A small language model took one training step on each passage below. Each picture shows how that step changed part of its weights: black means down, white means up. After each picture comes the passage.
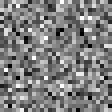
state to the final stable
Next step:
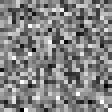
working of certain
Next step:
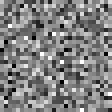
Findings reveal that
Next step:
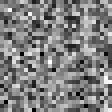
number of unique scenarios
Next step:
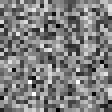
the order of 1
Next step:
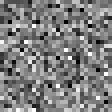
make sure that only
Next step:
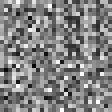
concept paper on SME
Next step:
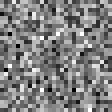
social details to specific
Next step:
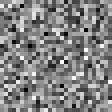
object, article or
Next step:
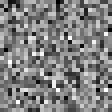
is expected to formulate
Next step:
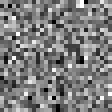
in the case of more
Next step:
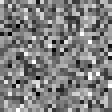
a feature with a specific
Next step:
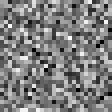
under high-speed
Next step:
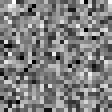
by axonal or
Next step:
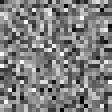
Some references of
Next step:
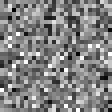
between field stars and open
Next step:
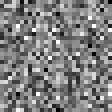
Thelma |
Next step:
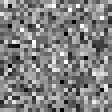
but there has been
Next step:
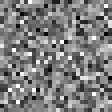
of Prof.
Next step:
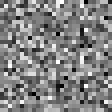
need to introduce
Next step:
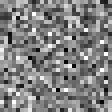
on CME onset
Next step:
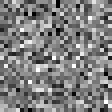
entry site.
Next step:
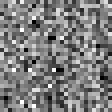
evidence or observation of the
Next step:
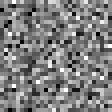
and wind farms)
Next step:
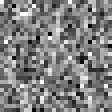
tubes: for
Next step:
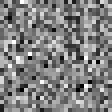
molecular resonances and
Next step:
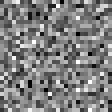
in antioxidant
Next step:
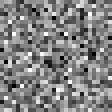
introduce some solutions which
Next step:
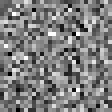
as it has allowed
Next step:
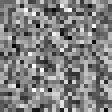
exact full attention
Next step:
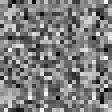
the mapping from one
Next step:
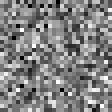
These curves represent the fraction
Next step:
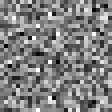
energy flux above 100
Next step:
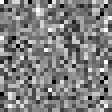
2. KPIs
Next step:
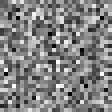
J$) could be
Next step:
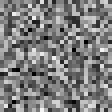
statistical methods, their implementation
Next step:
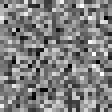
be enough to increase
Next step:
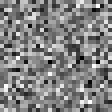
regard to the
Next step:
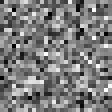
for determining the
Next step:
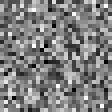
power is needed to
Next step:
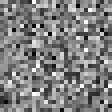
at Universiti
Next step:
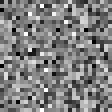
which tells us
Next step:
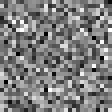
{author} {\bibfnamefont
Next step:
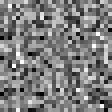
is not fully
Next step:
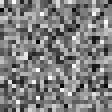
in the 3.0
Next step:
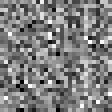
literature on the subject)
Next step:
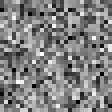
that have been read and
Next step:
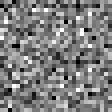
to violate
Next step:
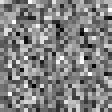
to the reduced number of
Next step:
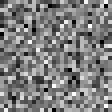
R^+ and node
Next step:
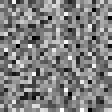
backbones, we
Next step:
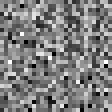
error is because of a
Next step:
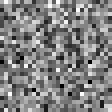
algorithm optimizes over all
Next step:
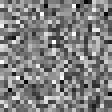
business models,
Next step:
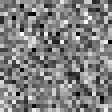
the flaring event
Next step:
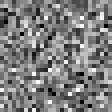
magnetic translation. This
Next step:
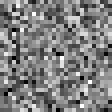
on some of the work
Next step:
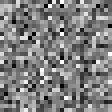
study seasonal
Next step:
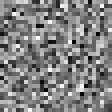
over time**, consistent
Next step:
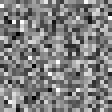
$v$ may be
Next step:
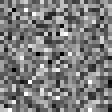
for Cs),
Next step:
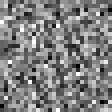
depends on the mass of
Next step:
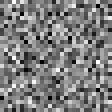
and terminal rules
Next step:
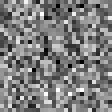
only through the collaboration
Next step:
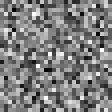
All the compounds
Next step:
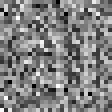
was obtained near the
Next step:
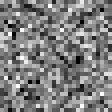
attributed to low
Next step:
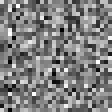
is the coordinate
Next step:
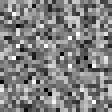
that no temporal
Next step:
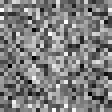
have also been discussed several
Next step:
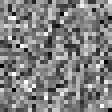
of a computational problem
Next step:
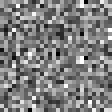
in the field of
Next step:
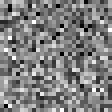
International Ethical
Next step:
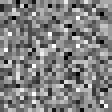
decay faster)
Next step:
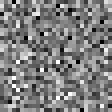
as fertility
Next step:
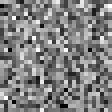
greater variation across
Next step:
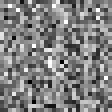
process was divided into
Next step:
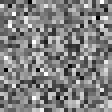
Since the unitary group
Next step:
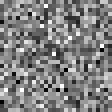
which is involved in
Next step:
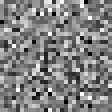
To perform all these
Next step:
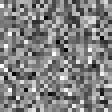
variation is evident
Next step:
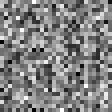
sources of GW could
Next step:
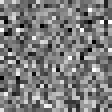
The spherically symmetric
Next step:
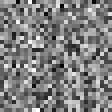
foreign words.
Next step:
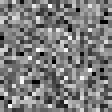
term expires in
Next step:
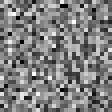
platform vendors
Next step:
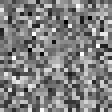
generating unit -
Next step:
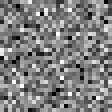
P$\gamma$ line
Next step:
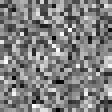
For the device shown
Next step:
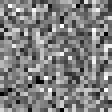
5. Randomized
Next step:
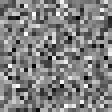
since it alone can
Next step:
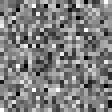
Utilizing visual
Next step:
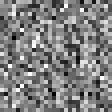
These covariances are
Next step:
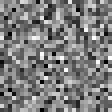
condition is for the
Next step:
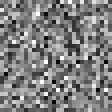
it is suggested:
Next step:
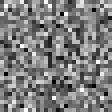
of this work is to
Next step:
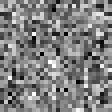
challenges have been able to
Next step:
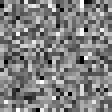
in this study are
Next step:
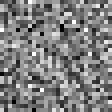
R) \quad
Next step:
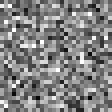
first glance,
